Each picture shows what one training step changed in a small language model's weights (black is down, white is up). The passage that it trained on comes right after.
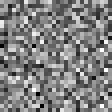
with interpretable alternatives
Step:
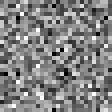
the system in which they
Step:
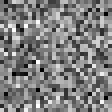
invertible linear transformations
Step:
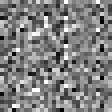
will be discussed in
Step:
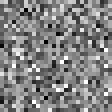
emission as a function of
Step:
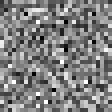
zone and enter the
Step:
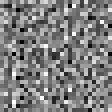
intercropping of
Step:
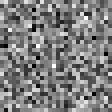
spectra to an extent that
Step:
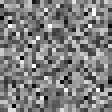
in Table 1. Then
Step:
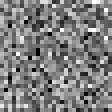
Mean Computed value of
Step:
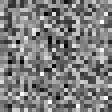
but also the learner
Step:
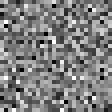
modeller or
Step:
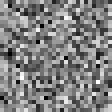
The section is concluded
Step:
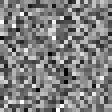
the adults and
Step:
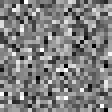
for an unbounded
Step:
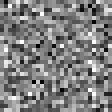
LC Solution software
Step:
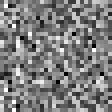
their doctoral degrees
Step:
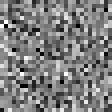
We use Eq. 1
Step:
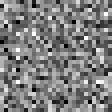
w.f. presents
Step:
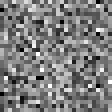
of 30 cm was shown
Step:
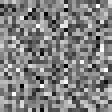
It is important to
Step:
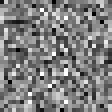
risk. Material and
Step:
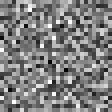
commonly used, but they
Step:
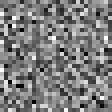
respectively. Compression and
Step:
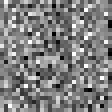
by a statistical inference
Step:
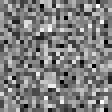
save more emissions compared
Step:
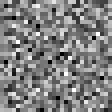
We see that the values
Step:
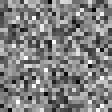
lack of awareness amongst
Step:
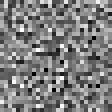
used as a treatment and
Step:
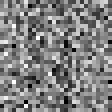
the geometry of the
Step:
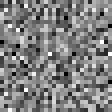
calculation of excited
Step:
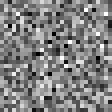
By selecting a specific
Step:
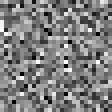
to what happens for
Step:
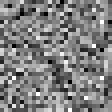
determine $a$ for
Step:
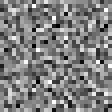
helped us to obtain
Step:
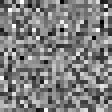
convert energy from
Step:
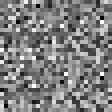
relocation information and
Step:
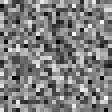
rise to increasingly more
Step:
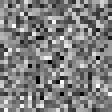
the commissioned
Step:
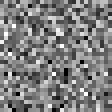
the spatial density. In
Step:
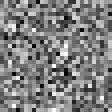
the absorption properties of our
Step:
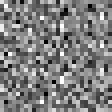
about COVID-19.
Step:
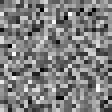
theorem which says that
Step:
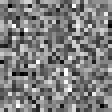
or the linear trend if
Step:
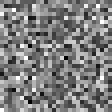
is through Uma that
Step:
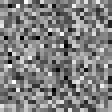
to the stakeholders in the
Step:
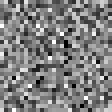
on the geographical
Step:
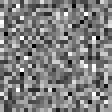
to conduction-band
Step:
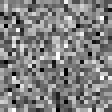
owing to the relaxation
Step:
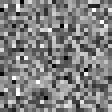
reported in this paper.
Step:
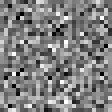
the pencil
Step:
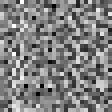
educational institutions, the freedom
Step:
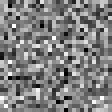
With the PNS mass
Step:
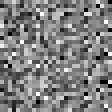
example, cutting
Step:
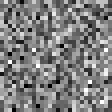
support for SME
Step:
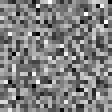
Research Institute, 196
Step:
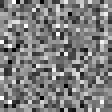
impose such constraints here
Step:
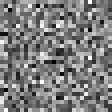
mixing, transporting,
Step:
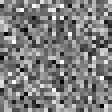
negative correlation ($r =
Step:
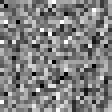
motions for them,
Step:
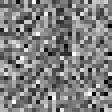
structure of biological specimens
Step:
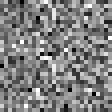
measured single inclusive
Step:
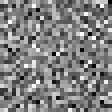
decisions, most of us
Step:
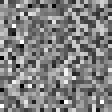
the fiber to
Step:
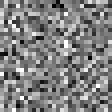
the main political parties
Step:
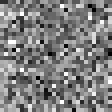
2 2 Source:
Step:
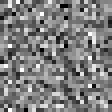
HS system.
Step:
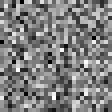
taken for surgery
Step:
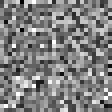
aggregation directly using the
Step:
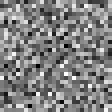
a strategic direction at
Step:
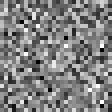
of Electronic and
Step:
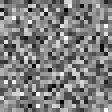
entropy for nonadditive
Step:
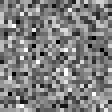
the small state perturbations).
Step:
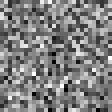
temperatures and pressures at
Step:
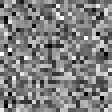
(AI) training to
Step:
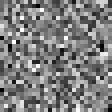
and Computer Engineering,
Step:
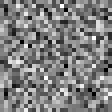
- Engaged crew
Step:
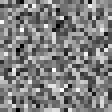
implication of our results
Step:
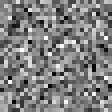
MSE. This result
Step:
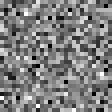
become more fully engaged
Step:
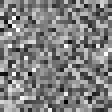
that making Twig
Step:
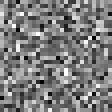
the forecasting
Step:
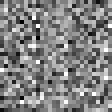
of TGEM were
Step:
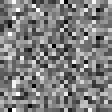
{n \over
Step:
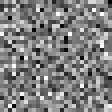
plane "xy" such
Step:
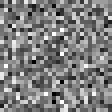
motion sensor (Acc
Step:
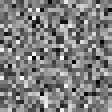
(per unit area)
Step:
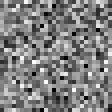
to a greater degree than
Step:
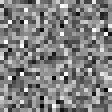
Rafieian and
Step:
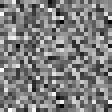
spacetime dimensions. It turns
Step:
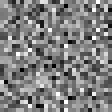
II clone was identified
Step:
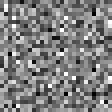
1. Employee
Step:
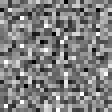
seems to be a complex
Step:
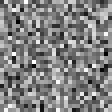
us to index the
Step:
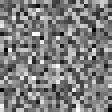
and common sense.
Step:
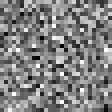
pixel grid with a velocity
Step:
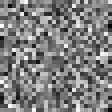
and it is done by
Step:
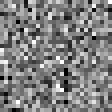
with the Ansatz
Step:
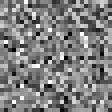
of its phase-space
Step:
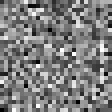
and Women. As
